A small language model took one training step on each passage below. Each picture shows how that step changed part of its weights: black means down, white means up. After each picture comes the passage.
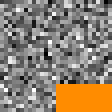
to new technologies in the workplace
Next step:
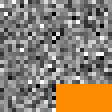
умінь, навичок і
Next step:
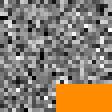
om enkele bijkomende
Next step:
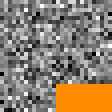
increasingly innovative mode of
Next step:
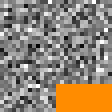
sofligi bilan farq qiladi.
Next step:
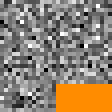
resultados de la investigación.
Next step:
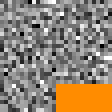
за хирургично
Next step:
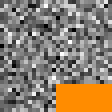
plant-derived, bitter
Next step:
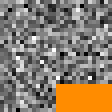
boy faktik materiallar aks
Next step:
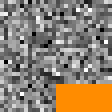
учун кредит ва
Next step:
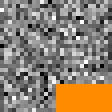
monde. Elle crée un
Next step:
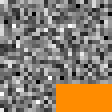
Mg^{2+} combination were
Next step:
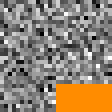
from the participants or the participants' legal
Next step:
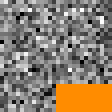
perbankan, anggaran
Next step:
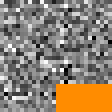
shuhrat olib kelgan.
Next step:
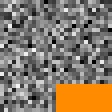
percibida la marca y si
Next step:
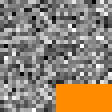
ishlab chiqarish hajmini
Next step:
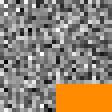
завтра стулья*
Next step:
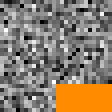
another is the onset of
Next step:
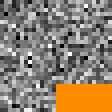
qo'yish qoidalarini
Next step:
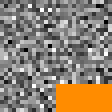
um herói, está associada a
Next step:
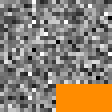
delegate to attend an
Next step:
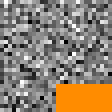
orqali darsni jonli va
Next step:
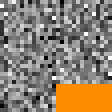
інтенцій людини.
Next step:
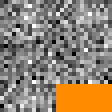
calității îndrumării
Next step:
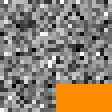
zažalovali dve
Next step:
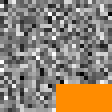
«маски» проводит
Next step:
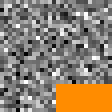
de las expresiones; no
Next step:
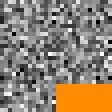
să mănuiască
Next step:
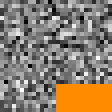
República; apoyar en
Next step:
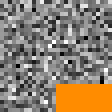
to unplanned vegetable
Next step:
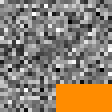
Monitoring also indicates that
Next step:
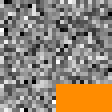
ten times the difference between the final
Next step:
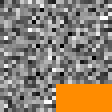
qo -qo -qo
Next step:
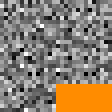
бірі болып
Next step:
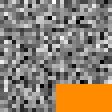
Методика обучения
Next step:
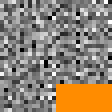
научного сотрудника
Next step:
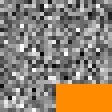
resolved with medical treatment. The mean
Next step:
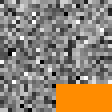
1. Таблица 1.
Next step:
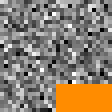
have a profound impact on
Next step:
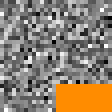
Tarjimon arxaik
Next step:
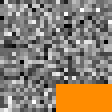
plant diseases and most of the present
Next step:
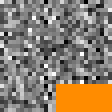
niger* and *A.
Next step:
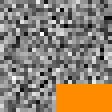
can easily be blocked and
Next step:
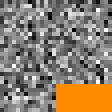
Fortaleza, v. 3,
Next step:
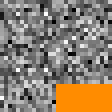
net cages (KJT)
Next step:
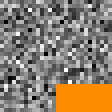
1.2 Sample of
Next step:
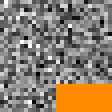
of soil is one of the most important
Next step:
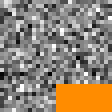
jeu, et désigne
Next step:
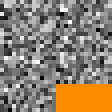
Table 2: Design space
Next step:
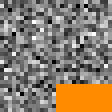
2 свидетельствует
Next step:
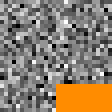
and cytoplasm stained
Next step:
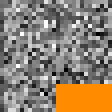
niveaux hiérarchiques
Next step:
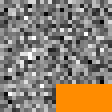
a Tabu Search Based
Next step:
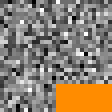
machine, the visualization of
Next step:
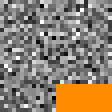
Only P3 and P4 said
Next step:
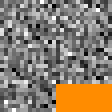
- Allgemeine
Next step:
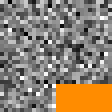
vendar tako, da je
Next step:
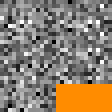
halollik, adolat,
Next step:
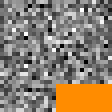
yang akan membeli
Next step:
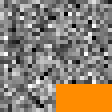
maintained. References -
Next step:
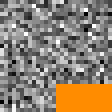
queries created to analyse the
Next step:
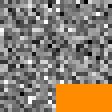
estos sujetos se les debe
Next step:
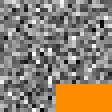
is retrieved from the sensors
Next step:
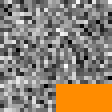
al. Clinical profile and
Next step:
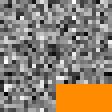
adjust potency. A modern
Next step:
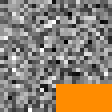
in commercial banks.
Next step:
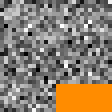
fake currency out of circulation
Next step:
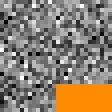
tuber during storage.
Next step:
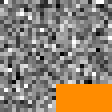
der Weihe beteiligten
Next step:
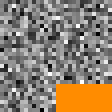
(SGMM), it was
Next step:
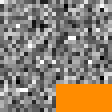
and Privacy Preserving
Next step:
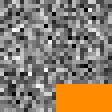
en invisible, y lo
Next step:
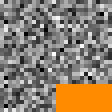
an important part of improving the system of
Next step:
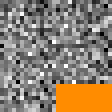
Biography Andrew
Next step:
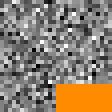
câteva direcții
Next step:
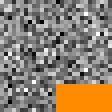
POP Content Limit
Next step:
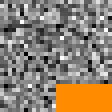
Customer Awareness. -
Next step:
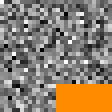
Fig. 3(a) the proposed
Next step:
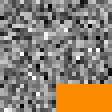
decay -- in short, a
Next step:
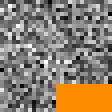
determine the probable cost of the
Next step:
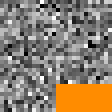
In contrast, a medium dose
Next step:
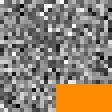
biens ou la chose qui
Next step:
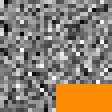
bases de dados foram feitas
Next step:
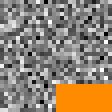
case and the money, but it is
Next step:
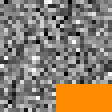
Some of the conventional
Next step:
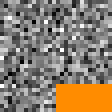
o indivíduo utiliza as
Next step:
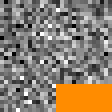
in the abstentional fiscal
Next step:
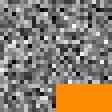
olmaymiz. Maymun
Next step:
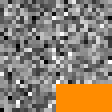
It embraces the process by which the
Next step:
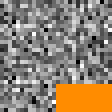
and secure storage. Data collection
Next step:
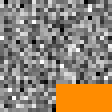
students' perceptions and individual differences
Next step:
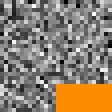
- 19.83 % of patients had
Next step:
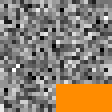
potential(mV) F1
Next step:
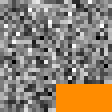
migration: the European experience.
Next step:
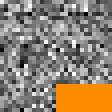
é necessário que o texto passe
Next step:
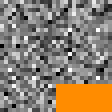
27. Walakone,
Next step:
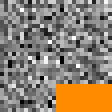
экин турлари замон
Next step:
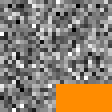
3$, indicating that there are 3
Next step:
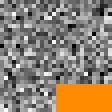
para benzoquinone and
